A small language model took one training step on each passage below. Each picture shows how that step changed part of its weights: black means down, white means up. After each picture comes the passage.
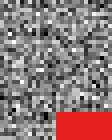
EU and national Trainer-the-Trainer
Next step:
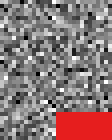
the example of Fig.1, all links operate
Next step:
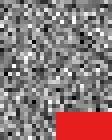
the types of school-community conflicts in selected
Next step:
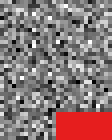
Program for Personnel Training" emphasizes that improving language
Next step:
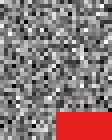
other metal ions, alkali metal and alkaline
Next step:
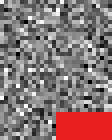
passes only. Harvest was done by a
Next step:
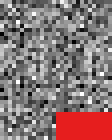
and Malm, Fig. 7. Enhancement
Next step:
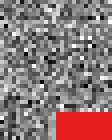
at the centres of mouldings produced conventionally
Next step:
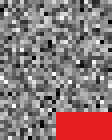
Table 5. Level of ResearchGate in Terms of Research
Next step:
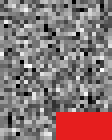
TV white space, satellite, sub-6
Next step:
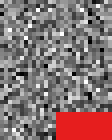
performed using K-means optimized by particle swarm
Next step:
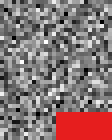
being built collaboratively. Hence, the IAM is also
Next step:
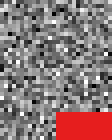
modal verbs describe their meanings, usage, and
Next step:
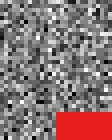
visual clarity; however, the content and structure of the
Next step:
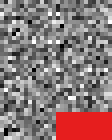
at the Poultry house for twenty-two
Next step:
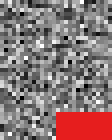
Muhammad Safdar Medical College,
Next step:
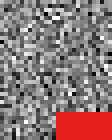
a significant difference was not established between 19-20 years and
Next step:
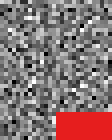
Hassan²**¹Assistant Professor
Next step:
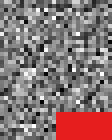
a portfolio of services and provides information that is relevant
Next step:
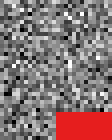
Godoy ACP, de Godoy JMP,
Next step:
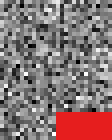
unwanted vibrations. Such material is able to
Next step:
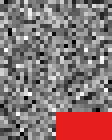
negative attitude on the same issue. One hundred
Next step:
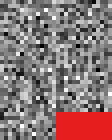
directors meeting room, what are the main arguments in
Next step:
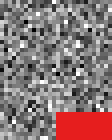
design. The 300 adult participants' data were gathered
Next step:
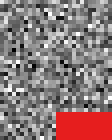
no vaccination (18.68%). The majority of mothers
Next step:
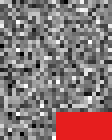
and Ghana but has insignificant negative effect in South
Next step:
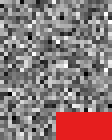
the 10th day of germination respectively and to increase
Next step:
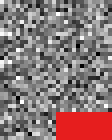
are characterized by the formation of brown deposits.
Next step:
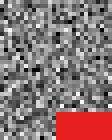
Effects of temperature on tournament-edition FE
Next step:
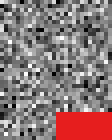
this section were obtained from the UCI repository of
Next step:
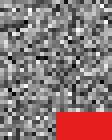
Encoding ➤ *Null Values*
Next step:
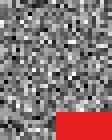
of Klotz (*Science*, 1943,
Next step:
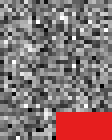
/g/ --STRESS --is there
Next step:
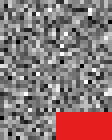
90.0 Prune after spring tea
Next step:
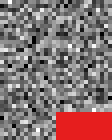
18 Delced Rosemount Heater
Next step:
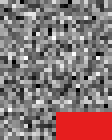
is situated near the end of the rod domain,
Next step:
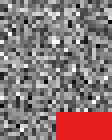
knowledge and behaviour to complete the task assigned to them. While
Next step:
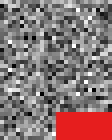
AMS operator does not create a log sheet Document
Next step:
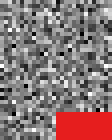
cities due to historical mining at the former Broken
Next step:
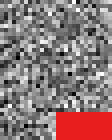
beings are mostly stressed. To get rid from
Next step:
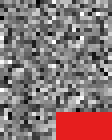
that the product only being offered as a bundle while
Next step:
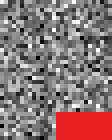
in the coffin inviting mucormycosis
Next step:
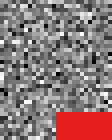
hypothesis is that addressing the diversity of users, the positive
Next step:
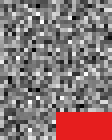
3, as well as regression analysis in SPSS 20.
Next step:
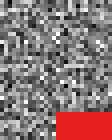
часу і що
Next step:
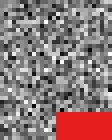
age of dams at time of calving was more or
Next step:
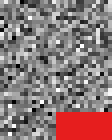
in Mendoza. The defense of water
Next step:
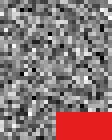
every customer shift all of their load to off-peak
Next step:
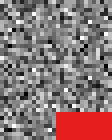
and Physiochemical Evaluation of Manzanita
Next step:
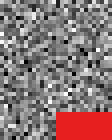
is of paramount importance for energy-intensive building
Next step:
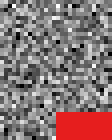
app can facilitate finding a trustworthy tutor
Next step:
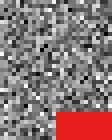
prosthesis using neutral zone and salvage the
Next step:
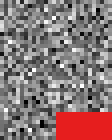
of the benefits of agroforestry in clear and
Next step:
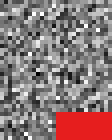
The following presents five sound practitioners, who exhibit aspects of new
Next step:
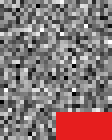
In each simulation the wind speed was kept constant, whereas the
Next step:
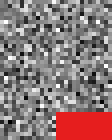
more aggressive type usually presenting in young adult males
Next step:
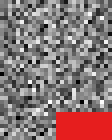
The findings of the current work may serve as a foundation for
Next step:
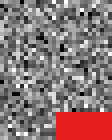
the size of trunks and canopies of
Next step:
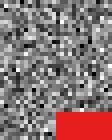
evolved over the past several decades into a robust field,
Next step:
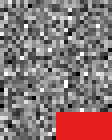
incubators (TBIs) in China, the
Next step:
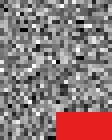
active participation of individuals in self-organizing
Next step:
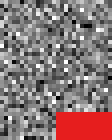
the highest mean score (\bar{x} =
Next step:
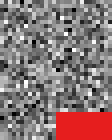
morphology, chemistry, surface and
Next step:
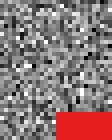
8 weeks old; 23 - 26g wt) were
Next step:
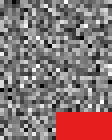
exam: at the time of taking the exam from the
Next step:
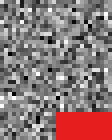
ranks fifth out of six South Asian nations
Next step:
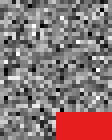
impact of China, which is the world's
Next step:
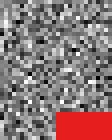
shown satisfactory sensitivity, specificity, and accuracy in
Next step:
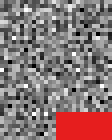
wearable device that integrates a few modules to
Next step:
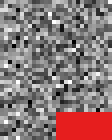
in humans. The ophthalmic
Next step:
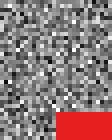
opportunities and contributing to the overall development of the rural areas.
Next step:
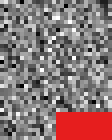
their poems, we witness that they
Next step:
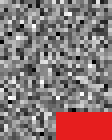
are the pathways to make Diamond Open Access
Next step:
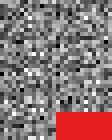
K., Sharma, Y. K.,
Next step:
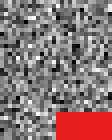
parameter. Such applications are, for example electrical vehicles wheel
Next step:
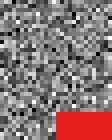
and GWEC data. The exponential increase
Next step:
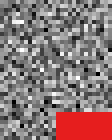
The increase of the service life and switch magnetic sensitivity
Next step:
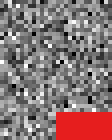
dynamics, and computing technology [1-5].
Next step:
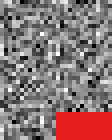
Prajnya Paramita Jena
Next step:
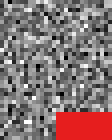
20xx-xx-xx First revision for distribution
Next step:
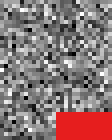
incorrect labeling from the tagger. We refer
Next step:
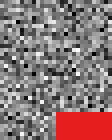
oral anti-inflammatory drugs. Keywords:
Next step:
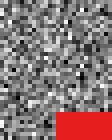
useful to overcome this impasse. Structural data may
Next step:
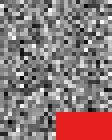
of a judicial fine, as well as the civil
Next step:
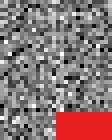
as depicted in Figure 2. This subsystem is
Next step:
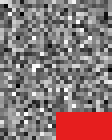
Folate (6) Excellent sources of
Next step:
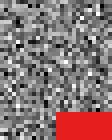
include customers' demographic profile and patterns in shopping
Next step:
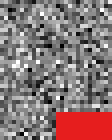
someone to do gardening, the black was taught
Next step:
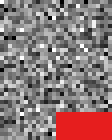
the results obtained from the study, it was revealed that the
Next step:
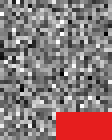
Skin cancer and the cytotoxic effects of
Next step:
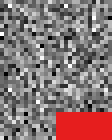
classrooms, and the many sites where education takes place.
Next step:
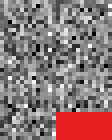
The A#1 parameter values are reported in Table I.
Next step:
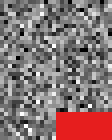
a modern null-set. The crucial point in terms of
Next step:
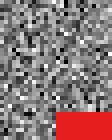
population will be of great benefit as it will be helpful
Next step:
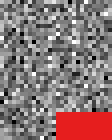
shared far and wide, sparking connections and generating new
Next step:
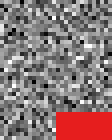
the particle exchanged, then $\Delta p \cdot
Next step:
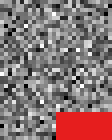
at higher pace. VAMs are all generated before
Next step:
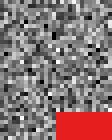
teams before the airing of the drama.
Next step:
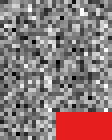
Individual taxpayer Employee Individual taxpayer
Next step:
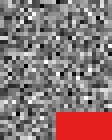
Kyiv, Ukraine; e-mail:
